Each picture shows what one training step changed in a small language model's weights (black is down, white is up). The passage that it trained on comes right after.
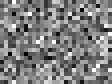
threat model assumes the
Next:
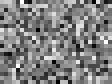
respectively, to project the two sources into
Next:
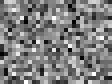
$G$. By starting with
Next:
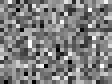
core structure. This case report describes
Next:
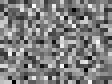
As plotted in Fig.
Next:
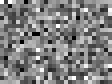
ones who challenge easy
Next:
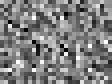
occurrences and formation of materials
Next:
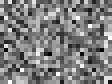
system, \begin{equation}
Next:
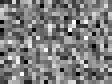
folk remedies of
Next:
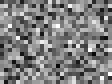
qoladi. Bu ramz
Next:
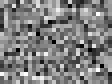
sin embargo, las
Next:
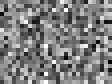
à la science ? Mais
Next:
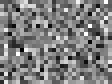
elèctrica i
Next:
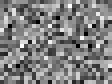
qilish (an’anaviy
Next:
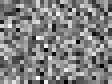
the following, we discuss the
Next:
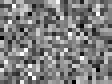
density gradient, and carrying
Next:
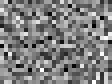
$\mu_\Lambda$. It is also
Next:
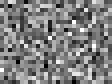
in an understandable, clear and
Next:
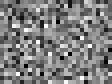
Cervical Cancer has been
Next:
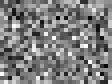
C, respectively. The errors
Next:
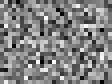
avoid bias from real electron
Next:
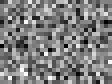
Stationary Stationary
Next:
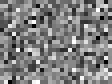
a suo avviso,
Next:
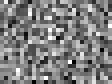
the field lines for a Parker
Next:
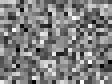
that the quantity of
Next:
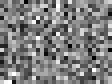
we are assuming is the region around
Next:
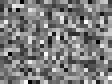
No competing interests were
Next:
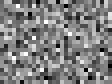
comprehensive suite of
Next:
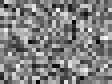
the battery and the second
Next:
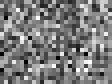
tahlil sanoatida
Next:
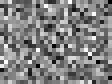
(Hrsg.), Die
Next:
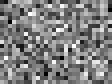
Köln: Johann
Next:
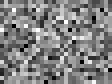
ang nakuhang grado
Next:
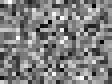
can be broadly defined as the
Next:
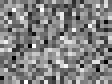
produce the most variation amongst
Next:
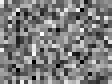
activity, and lipid profile in
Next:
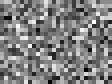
saline, 4.5 and
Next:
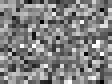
авлоди учун
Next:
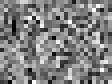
photons. To reduce computing
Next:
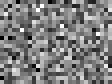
data or domain-agnostic resources
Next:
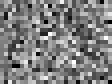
étant l'unité
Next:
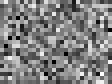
additives, both ions,
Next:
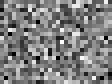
in accordance with the ideas
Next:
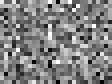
du personnage annoncé
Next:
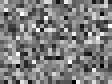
presents a challenge to
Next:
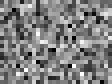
ta'lim standartlarda
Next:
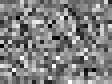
End report 'Mass Online
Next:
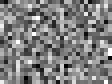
conventional structural descriptors
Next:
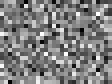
it suffices to consider input states
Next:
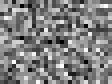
as a migrant is
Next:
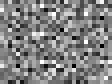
models, as well as the
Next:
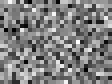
there are obvious HI
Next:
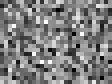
queries of students and ask
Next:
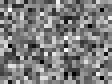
outcomes Learning
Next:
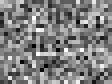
t$. Within this range,
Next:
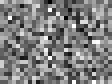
RK-based encodings
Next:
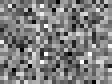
Daerah dan Jenis
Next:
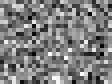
the previous $m$-basis
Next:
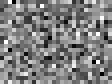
solusi dalam mencapai
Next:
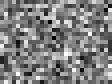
increase with decreasing temperature with
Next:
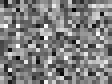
differences as well as impact persons’
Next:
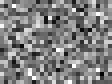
qoladi. Asosan bu
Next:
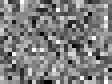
Name # of spectra mean
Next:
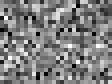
It is evident from this sum
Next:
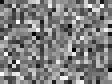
a menu control to change
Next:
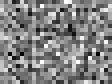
systems, for which there is significantly less
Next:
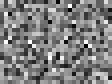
less than a factor of 3. The
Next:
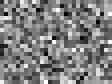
dimensional data structure of decimal
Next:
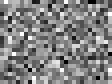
main contributions are summarized as
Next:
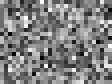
in \cite{Zhao}.
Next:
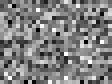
patients diagnosed with primary
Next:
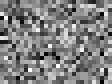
VA O‘SISH
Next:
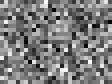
India [21], Nigeria
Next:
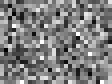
Creative commons:
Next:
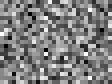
the Time-Evolving
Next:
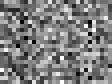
Patients above 18 years of
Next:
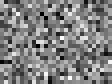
arterial Se utilizó un
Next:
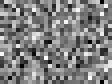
the end of the filling
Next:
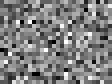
vositasi sifatida
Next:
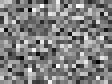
services provided by HEIs.
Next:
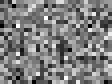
and offered consolation in
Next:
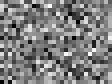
When studying symmetries,
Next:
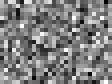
scalp or face,
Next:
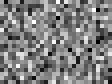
on CYP3A4
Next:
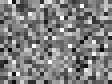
van Hollerith machines
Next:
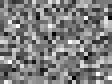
the middle panel (Figure
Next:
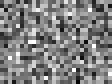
and the current treatments, such as
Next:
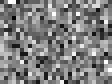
affective recognition,
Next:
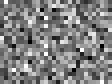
á ser una esposa de
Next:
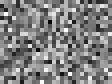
were two sided and were
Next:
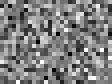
in electron fraction can produce
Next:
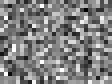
interface adaptation, structured
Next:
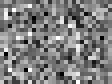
Xitoy kabi
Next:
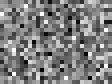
o dată în plus
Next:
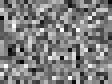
spatial extent of the
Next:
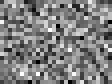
his frescoes in the
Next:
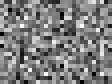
is mounting evidence for a
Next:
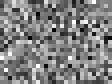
binance smart chain;
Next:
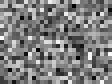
Diabetes - Cancer
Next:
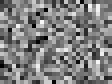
future collaboration and shared
